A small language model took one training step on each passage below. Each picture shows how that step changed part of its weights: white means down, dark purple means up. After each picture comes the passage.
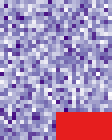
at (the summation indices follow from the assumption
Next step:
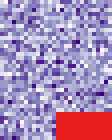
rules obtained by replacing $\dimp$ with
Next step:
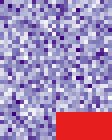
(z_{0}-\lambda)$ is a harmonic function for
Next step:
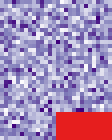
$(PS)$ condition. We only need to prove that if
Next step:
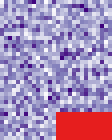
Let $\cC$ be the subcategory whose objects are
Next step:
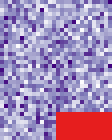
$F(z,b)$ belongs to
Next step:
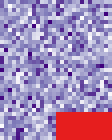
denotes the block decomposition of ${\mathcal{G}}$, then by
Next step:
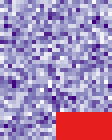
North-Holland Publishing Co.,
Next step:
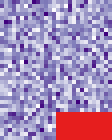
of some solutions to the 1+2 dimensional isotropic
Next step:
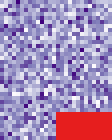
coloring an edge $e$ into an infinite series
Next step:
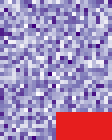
solution of\re{guide} always exhibits stable
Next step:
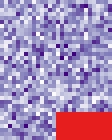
{\bf Proof.} The posterior expectation follows from Theorem
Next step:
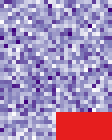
\leq i \leq 6$, the sequence $\alp
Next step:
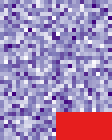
This work was supported by Akdeniz University
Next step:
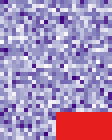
\xi: X \to R $ be some
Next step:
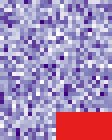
to be $n = 2$. As a matter of
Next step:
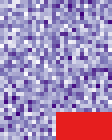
S.-T. Liu and Y.~Xu.
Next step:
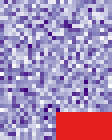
construct resolution of $Y/G$ as follows. Let
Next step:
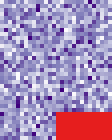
of the lengths of $w_n$ and
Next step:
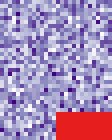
\beta, \gamma; x)$ at $0
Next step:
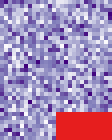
line \ref{min-F5G}. The criteria
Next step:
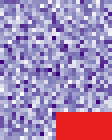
} & Lagrangian relaxation or S-procedure
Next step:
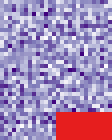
$P$ such that the intersection of two distinct conjugates
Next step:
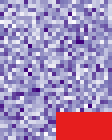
operator calculation. This allows removing the discretization error, which
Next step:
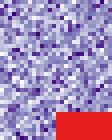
Lie algebra. The Leibniz cohomology
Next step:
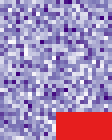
that \begin{multline} \label{eq5}
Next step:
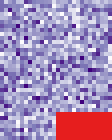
A computerized proof based on the Shimura lift
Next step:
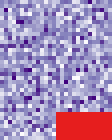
rat acquired at 11 time points of an
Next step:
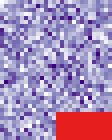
has $$ \lim_{\nu \to +\infty}
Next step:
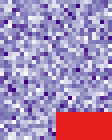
that can be parametrised by $Z$,
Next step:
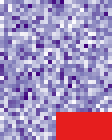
Proof of Theorem \ref{T1}.} i) Let
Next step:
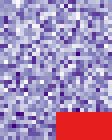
precisely, let $R$ be a commutative ring. A
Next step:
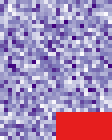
the negative degree $-1$ is there because it is already
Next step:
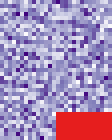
Lie algebra $(N,P)$ one finds (under
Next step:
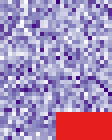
bands for the transformed functional parameters. Performance
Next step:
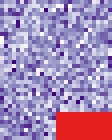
$f_\coll$. \end{thm} This
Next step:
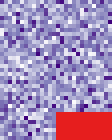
\leq T)$ and of $(\phi(s), s
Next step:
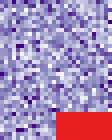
and we will define a semialgebraic metric
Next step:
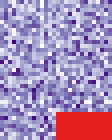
values $\sigma, q, q_a$ need not
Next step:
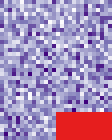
$\Phi$ is faithfully flat, we have that
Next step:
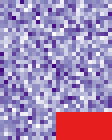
$I$ for A as an object we have one topology
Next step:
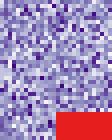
\end{equation} for all $\phi\in
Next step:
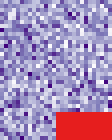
study of warped product semi-slant submanifolds of
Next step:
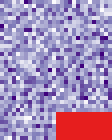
ratio distribution, such as formulas for the PDF expressed in
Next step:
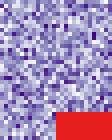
was done during a visit of the second author to the
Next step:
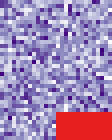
\end{Prop} \vspace{4 mm}
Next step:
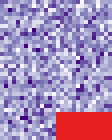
of $G_{l,m,n}$ such that
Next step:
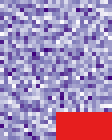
further improve the treatment of discontinuities, we introduce a
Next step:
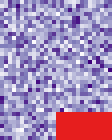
meet at a point, then resolve this singularity;
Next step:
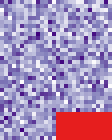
equipped with a bilinear product $A\times A\to
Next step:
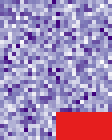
the following holds. \begin{enumerate}
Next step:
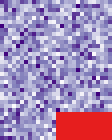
correspond to $p_i, m_1 < i
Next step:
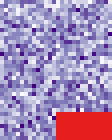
for convection-diffusion problems; see also the
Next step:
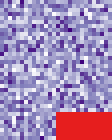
simultaneous solution of the forward heat equation
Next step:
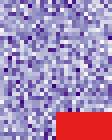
matrices $\overline{A}_{m+1}$ defined by
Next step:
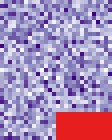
target error of $1/N$. Gain:
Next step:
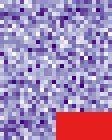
the following facts on gradient Ricci soliton, for more
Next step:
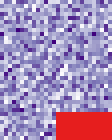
and finite trees $W\subseteq 2^{\textstyle
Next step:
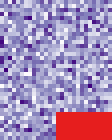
give several explicit examples of compact manifolds with a
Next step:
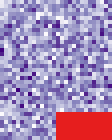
will give the inequality for all mesurable sets.\\ The
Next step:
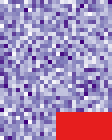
is affine if and only if its induced automorphism
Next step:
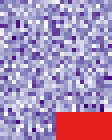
particles, we shall denote $Z=V$ in this
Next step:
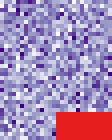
he quickly read parts of Doetsch's
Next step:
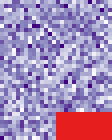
some related results. The main results and their proofs are
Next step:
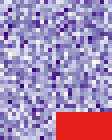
serious effort. We thank
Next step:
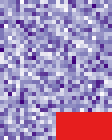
is a {\em countable} collection of Borel sets, there
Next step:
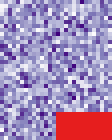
Returning to the functor $\circ $, on morphisms
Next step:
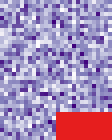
\begin{lemma} The Kauffman bracket
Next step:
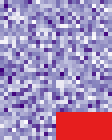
with respect to this transformation if for all finite strings
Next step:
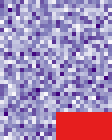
in $C_i\cdot C_i$ with
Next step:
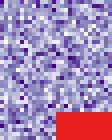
bit fields *take their definition from IEEE
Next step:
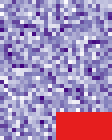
[21] gives a uniform bound for the algorithm in
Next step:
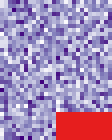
same eight domains, we obtain the results as presented in
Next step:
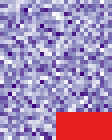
itself in experiments and numerical simulations as a transition from the linear
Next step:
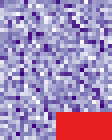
microbial strains that have been designed using
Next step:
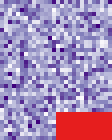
(3.2) yields the piecewise smooth approximation
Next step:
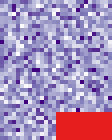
if $\mu_1=\mu_2$, then there
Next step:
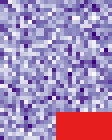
j x k x l cuboid for integers i,
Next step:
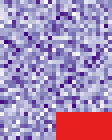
orientations $\ofrak$ with negative boundary
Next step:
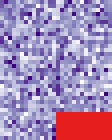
in the following sense. Since $\R^+ \O$
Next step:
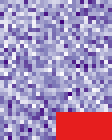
will be replaced by {\tt null}. This allows the
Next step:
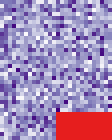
subspaces invariant under both $D$ and $D'$. Consider
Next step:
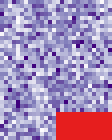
We then expand $\Delta_p(x,y)$
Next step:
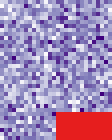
is organized as follows. Section 2 contains some preliminaries on
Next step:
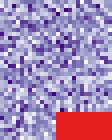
a list whose first vertex at each iteration is used to perform
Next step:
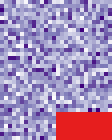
It is the opposite to the low Mach number limit leading
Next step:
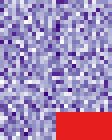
set of base points for $(X,A)$. Two such
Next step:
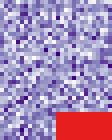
a constant. In the present paper we consider
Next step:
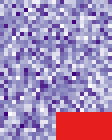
implies the desired inequality when $x_0=
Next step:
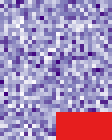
In this paper, we consider Thue equations
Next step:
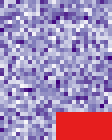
Ad(u)\circ \alpha$ we see that
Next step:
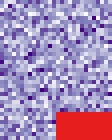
Moreover, if $h\geq 0$ almost everywhere in
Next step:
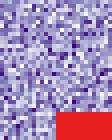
=\mathbb{C} P ^1 $ with the
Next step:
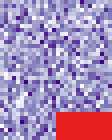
so-called colored tensor model is usually formulated in terms
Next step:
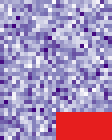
associated boundary conditions are \begin{subequations}
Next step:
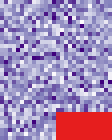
let $t_\nu = \bigcup_{\gb >
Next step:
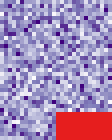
positions while avoiding each other and obstacles. We construct
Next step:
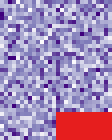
Ciencias F\'isicas y
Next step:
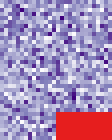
faster than \LSPGPS, as
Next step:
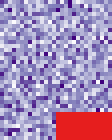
-k\leq\tau\leq0 $$ converge
